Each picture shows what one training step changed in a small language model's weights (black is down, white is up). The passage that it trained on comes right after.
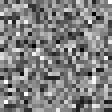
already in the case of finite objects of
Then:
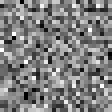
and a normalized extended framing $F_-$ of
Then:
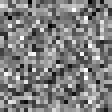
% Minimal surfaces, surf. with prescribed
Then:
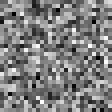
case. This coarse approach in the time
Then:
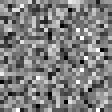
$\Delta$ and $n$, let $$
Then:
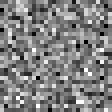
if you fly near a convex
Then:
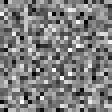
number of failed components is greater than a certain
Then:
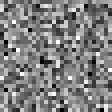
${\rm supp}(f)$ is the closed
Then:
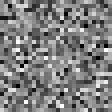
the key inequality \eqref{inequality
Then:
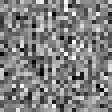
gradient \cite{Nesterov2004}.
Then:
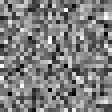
the same connectivity component and each has
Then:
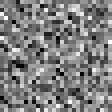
0, \end{align*} is an
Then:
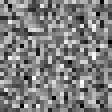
the property that for $\xi \in
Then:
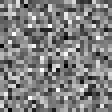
este format\u a din
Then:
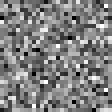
In this paper, we focus on a special case
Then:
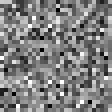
]$ with $| \alpha | \leq n
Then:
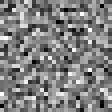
\noindent Moreover, if $\lambda\ne
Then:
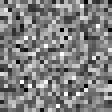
of $d/dx$ when the graph is
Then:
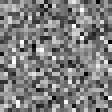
except in \cite{ASS}, most of
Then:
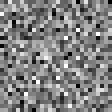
entries of the matrix have been prescribed. Different
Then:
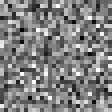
the standard assumptions of being a weight function. On
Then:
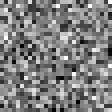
of all $S_i$. The flow directions
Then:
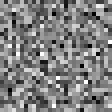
values of the fractional differencing parameter $\bs
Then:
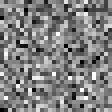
$D^2$, and we show
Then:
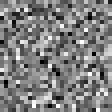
union of totally disconnected sets, $k$
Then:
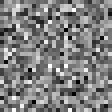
Set \[ J^i e_\alpha =
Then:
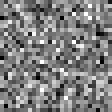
we have a differentiable function $a(s)$
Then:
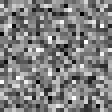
be low. \item In order to improve the
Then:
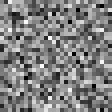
solution is calculated by the semi-analytical
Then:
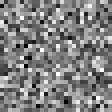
In a point of multiplicity 1, we set
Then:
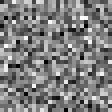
\eqref{Rgr}. Denote the graded components
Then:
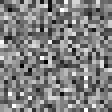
(co)reflection map gives an
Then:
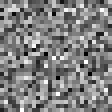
This general statement reduces to the case of
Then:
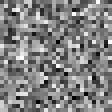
2mm \noindent {\bf Remark.}
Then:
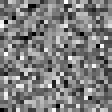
$A\in X^P$ we take
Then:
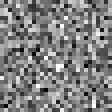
of a matrix. For \(a \in
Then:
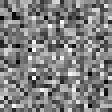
movie recommendation system.
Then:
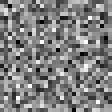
$\lambda(h_pf) =
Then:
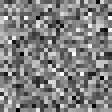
associated to a mv-algebra $A$.
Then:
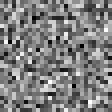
the covariance operator (matrix) of $X$
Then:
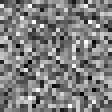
of initial data conflicting with the values
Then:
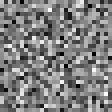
W(f, X, R \circ
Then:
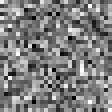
R^d$ with $d\le
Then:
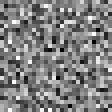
L \cap B^+)$ is an automatic
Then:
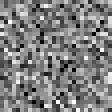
be a tree on $n+1$
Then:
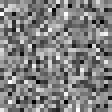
valued functors of finite support. While this category is
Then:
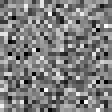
Dolgachev, van
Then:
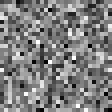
($\Delta t=30$\,min) slightly
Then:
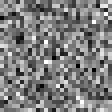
we give three representations of that counting function as
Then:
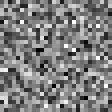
two subsets $B\subset X$ and
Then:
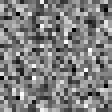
and secondly, the presence of such a factor
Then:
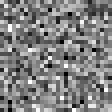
case since the problem seems to be converted to
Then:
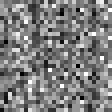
that the following rational numbers are all positive:
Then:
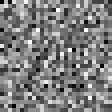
\begin{exam} {\rm Another
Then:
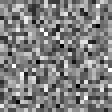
that if the right-hand side $\beta$
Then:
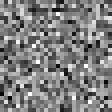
is closely related to a hermitian space, namely
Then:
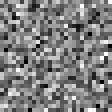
a Markov Theorem for the virtual braid group. This
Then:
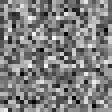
> n$, we cannot find a feasible solution of
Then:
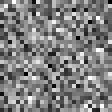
in \eqref{eq:samples}, and
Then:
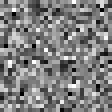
finite image, so if $f$ is
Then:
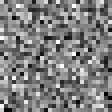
to a parameter range of $\kappa$ and the
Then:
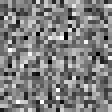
sandwiches the order in question.\\
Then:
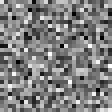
to the analysis of linear evolution expressed in terms of
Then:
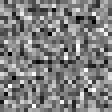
is analogue at the number of $E$-points
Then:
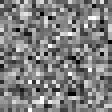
\end{equation*} \end{thm}
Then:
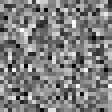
and $\tubelattice\subset Y$
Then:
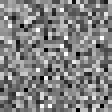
understood as a process for constructing a
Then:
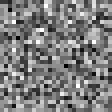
E\stackrel{\varepsilon}\longrightarrow X\longrightarrow
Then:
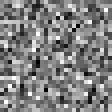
Hoeffding did not state it in
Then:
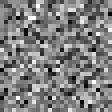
**Proposition 7.** *We have for*
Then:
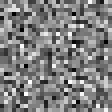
Therefore, we obtain the following theorem.
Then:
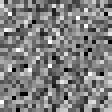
and nutrients to tissues and
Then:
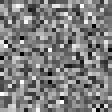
that (\ref{vvar3}) and
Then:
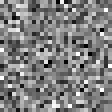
a periodic solution if the period $T$ is
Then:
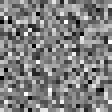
was not as distinct. For the secondary
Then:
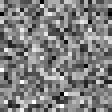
in terms of Finslerian quantities we
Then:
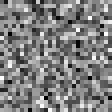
principle: \textit{for every initial configuration $
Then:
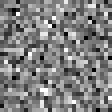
by ~$\nu_{\epsilon}(\cdot)$ the
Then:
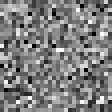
correlation between the components of $x.$ We note
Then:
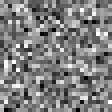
any point, then $p$ generates the
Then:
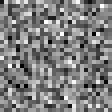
\pi _C \circ \mbox{\rm
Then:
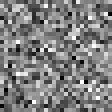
so that $\vert dom(q)\vert
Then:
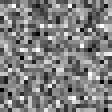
broader sense, because we want to allow
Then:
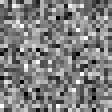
this paper the first example with all the properties above
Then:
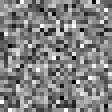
main difference between the nearest point and
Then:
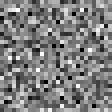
Suppose $\mu^{(\rho)}$ is a
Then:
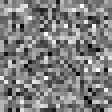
satisfies, \[ u(x,t)
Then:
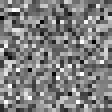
If $C_\nu$ is unbounded in
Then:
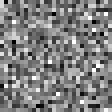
discrete problem \begin{eqnarray}\nonumber
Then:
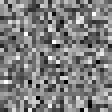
the fact that in most computations the so-called
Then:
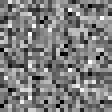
$g,h\in\Gamma$ and
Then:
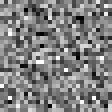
was proved in the context of quasifuchsian
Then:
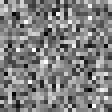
parameter path that intersects the resonance
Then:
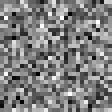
helped us greatly in improving successive
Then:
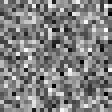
Dimitracopoulos and
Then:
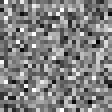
temperature of a spring causes a
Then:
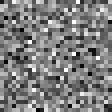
\eqref{eq:general} and showed that
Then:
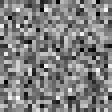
analysed to find conditions for the corresponding operators to
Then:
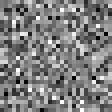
they are proved without developing a large number of
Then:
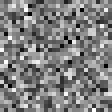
Schreyer's tetragonal invariants
